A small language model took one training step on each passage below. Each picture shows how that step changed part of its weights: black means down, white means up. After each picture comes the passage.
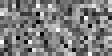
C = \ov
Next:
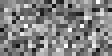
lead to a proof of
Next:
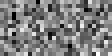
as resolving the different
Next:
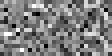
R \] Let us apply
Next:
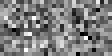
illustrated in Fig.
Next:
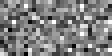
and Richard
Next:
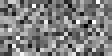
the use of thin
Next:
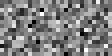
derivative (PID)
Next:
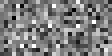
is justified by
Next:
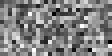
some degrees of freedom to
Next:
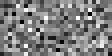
$n$ is always
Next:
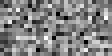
from $v$ to
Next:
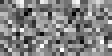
upper limits on the hard
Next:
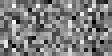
\right] ,
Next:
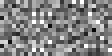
scenes lacking
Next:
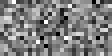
of the series is
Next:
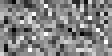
in UAV
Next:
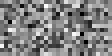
form $\omega$. Then
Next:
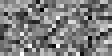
suggest that one cannot construct
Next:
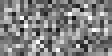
to the problem. We
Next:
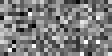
gauge potential in Eqs.
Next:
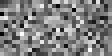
with the number of computed
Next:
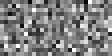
and thick wind with our
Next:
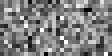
to arrive at
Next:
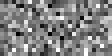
with an early-type
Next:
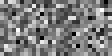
far the dominated interactions were
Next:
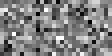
boundary whose target spacetime is
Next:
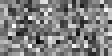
dwarfs in
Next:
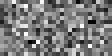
be shown in the
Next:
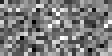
condition.\\ (2)
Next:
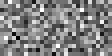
in which the Hamiltonian becomes
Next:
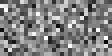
The user expects to
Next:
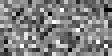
is hosted on
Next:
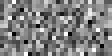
curves of different energy bands
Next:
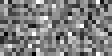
two surface states described by
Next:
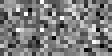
for the coefficients entering
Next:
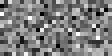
can be analytically investigated
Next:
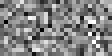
Delta is the
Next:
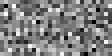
policy that is obtained by
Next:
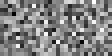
the string coupling constant in
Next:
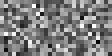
so the conclusion is
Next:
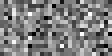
both true and false,
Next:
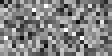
the normal bundle of
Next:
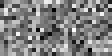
infinitesimal compared to
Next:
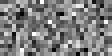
could be reproduced for
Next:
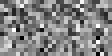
cyclic permutation of
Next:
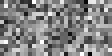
Farey graph then
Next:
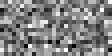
I list some considerable
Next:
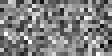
is not necessarily the case
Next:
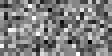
is zero. Then
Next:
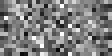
for approximating the electric
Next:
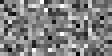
The regions where the spectrum
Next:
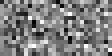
emission. Low
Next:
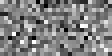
and K were also
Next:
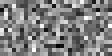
specified by the static
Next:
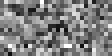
for differential forms over a
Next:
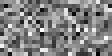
that preserve a
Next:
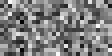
by Claim 2 and
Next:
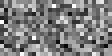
rejection probability is so
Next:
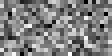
speech inputs
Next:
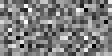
\forall x,
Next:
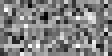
annuli etc.)
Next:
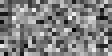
with $\R$ or
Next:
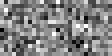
initial conditions, which have
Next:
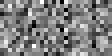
energies in the lead
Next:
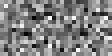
VVO solve
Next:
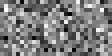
The first order correction to
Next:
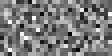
collapse in four
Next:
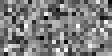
more than one component,
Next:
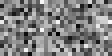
neural network-based
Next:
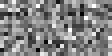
simplicity, we denote
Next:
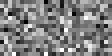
distinctly {\it
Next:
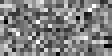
$$ In the latter
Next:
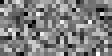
operator given by the formal
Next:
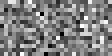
and completes the
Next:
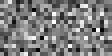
follows. The optimized
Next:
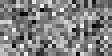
function of the temperature in
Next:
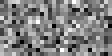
A dynamically isolated set
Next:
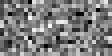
function and one position vector
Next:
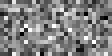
we cannot remove the
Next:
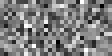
in Python also has
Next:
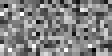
such that the cone
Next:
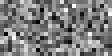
above shows that the total
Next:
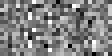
values of radius and
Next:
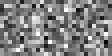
since they must be tangent
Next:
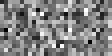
generality, we assume that
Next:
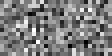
is included in the initial
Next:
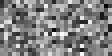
strong coupling scale which
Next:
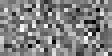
used to create the
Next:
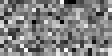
Cloud (SMC)
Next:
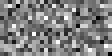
the QED prediction was
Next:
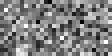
out to be quite difficult
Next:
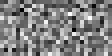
this case. If
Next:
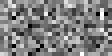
tested by using
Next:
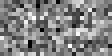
dimension. To get the
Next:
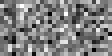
Mach reflection by
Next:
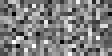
the variance. The images
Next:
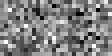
function using simple geometric
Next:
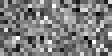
such algorithm has been
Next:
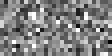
approaches them. The
